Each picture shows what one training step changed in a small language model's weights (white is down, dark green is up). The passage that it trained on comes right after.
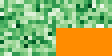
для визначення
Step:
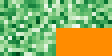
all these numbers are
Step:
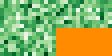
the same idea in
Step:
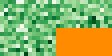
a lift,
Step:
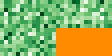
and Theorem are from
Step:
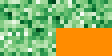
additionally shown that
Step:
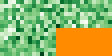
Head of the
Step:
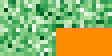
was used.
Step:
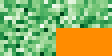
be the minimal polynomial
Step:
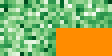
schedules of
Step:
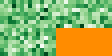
diante de uma
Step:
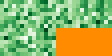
we present the lattice
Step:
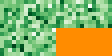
in improving
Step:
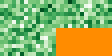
\\ \indent The
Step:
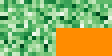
should be useful
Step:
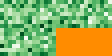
is an immediate
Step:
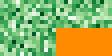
\] Observe that
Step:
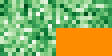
Proceedings of
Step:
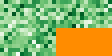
vois plus,
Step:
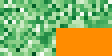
Chow variety of
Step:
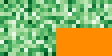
index-24 subgroup
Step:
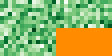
draw attention to
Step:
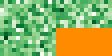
Principles of
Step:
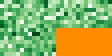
to further investigations
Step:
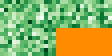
to an elliptic equation
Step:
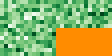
los principales
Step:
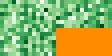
is defined on
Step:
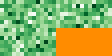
this system, measurements
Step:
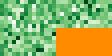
Eron va
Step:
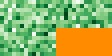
$d$ if
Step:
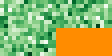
obtained either by
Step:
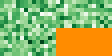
power with different transmission
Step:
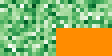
é inferido
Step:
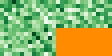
of noise}.
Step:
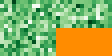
de câncer
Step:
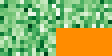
study the inverse
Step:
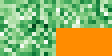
de la formalisation
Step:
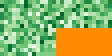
case of the
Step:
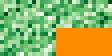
viewed from simulations
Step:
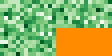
can be used in
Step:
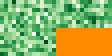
law on education,
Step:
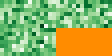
so for degree
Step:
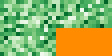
is the projection of
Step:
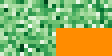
complete the proof by
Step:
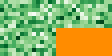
pensada e
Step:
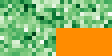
має, на
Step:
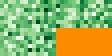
simple example of an
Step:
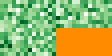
has not been
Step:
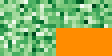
que en mi
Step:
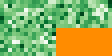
gets contributions only
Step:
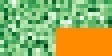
diese in der
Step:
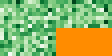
for any open neighborhood
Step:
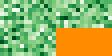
+ \chi
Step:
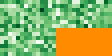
parameters, it is
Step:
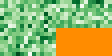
clear that the third
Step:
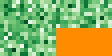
Under the assumption
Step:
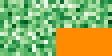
states have been constructed
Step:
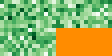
ein Punkt
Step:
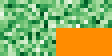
we get a morphism
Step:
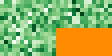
two not necessarily
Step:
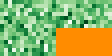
/ Makale
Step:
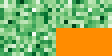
$\psi$ in
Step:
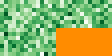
accuracies for
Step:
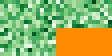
organizacional o
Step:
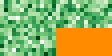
and education*,
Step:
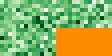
a smooth manifold
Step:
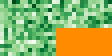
suggest an average
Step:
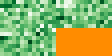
ground state function of
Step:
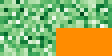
an aCM scheme
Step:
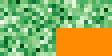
Within crew
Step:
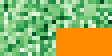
electrons and the
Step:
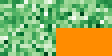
igual que
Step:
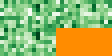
связи с
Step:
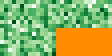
in Level
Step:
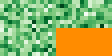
inversion step is
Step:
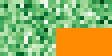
results show that the
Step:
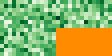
operated by the
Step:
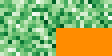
space orthogonal to
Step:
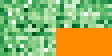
increases, say 10
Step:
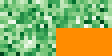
are similar to those
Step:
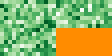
all to {\bf
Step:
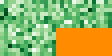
been shown previously in
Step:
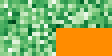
is generally hard to
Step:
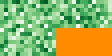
on $N$
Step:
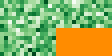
In this paper,
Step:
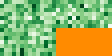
encontra o
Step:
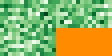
left panel of
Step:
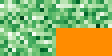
onset of a
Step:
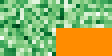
achieved, realizing
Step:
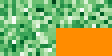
a loose cloud
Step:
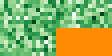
the curve and takes
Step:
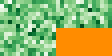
incoming from
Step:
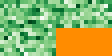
ein Problem.
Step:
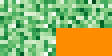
у спорті
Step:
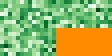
direction to 40 Per
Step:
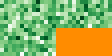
desarrollo. La
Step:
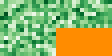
contrast with its
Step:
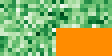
analytic function. It
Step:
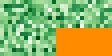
positive and depend only
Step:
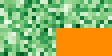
paper, we
